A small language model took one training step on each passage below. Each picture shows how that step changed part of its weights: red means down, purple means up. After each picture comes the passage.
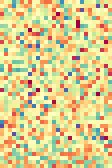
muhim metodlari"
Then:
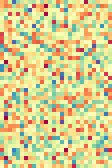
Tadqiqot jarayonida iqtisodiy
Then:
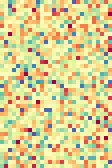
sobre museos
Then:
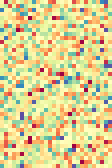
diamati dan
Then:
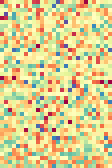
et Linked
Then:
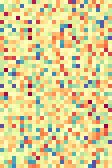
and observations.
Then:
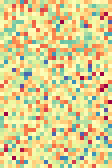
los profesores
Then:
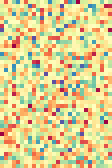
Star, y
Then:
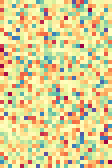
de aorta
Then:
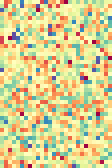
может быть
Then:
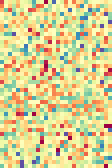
Україні проблема
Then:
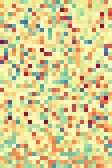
ser usados una
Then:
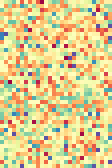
beqaror tashkil
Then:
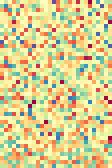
locuite de
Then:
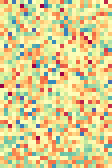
entrevistas foram
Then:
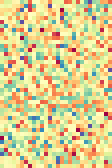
la educación
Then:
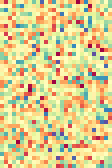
selama lima
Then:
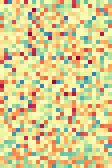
almasa da
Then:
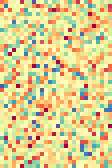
livre e
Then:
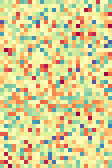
barpo etish,
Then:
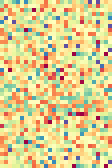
tizimi tashkil
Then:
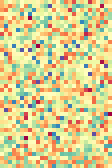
en in de
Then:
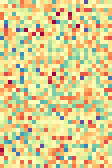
Como uma
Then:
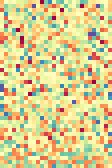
un ideal
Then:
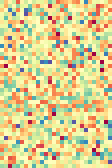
de bord
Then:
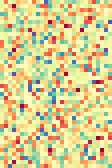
развития. 3.
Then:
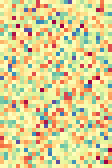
Prozent -
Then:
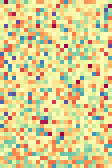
o rapaz
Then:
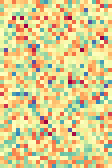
esse acesso
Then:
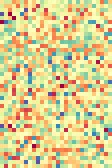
va nutq
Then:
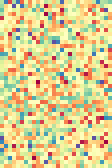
в данном
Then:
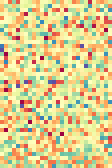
a projetos
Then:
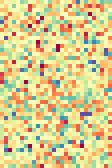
y participantes El
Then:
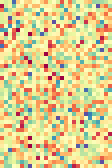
I была
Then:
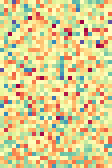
con niños,
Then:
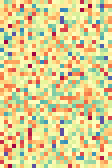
yang terus
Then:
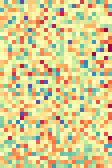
lead to
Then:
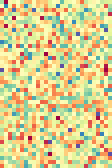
када су
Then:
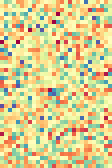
del medio
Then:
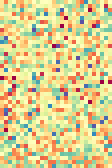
que Lorena
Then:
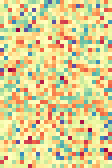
debilidades del
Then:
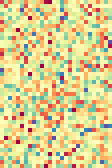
де «води
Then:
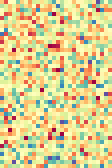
Bolalar bilan
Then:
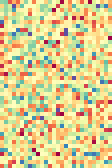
complicar a
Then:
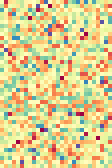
или детский
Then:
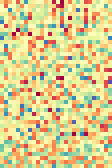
complexity of
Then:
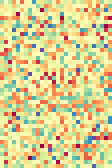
um todo.
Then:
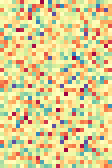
di mata
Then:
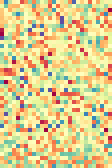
erano presenti
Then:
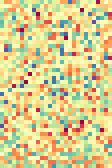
lo hace en
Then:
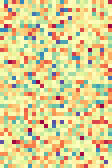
CAPES –
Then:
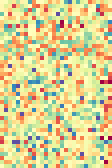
- Centro de
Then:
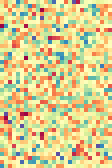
contenido, y
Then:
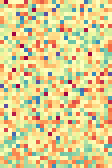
e representacional
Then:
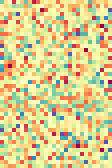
ya'ni ularning
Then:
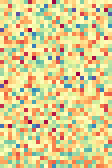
abordés pour
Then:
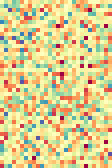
* Resumen
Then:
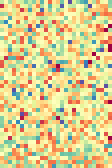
legais se
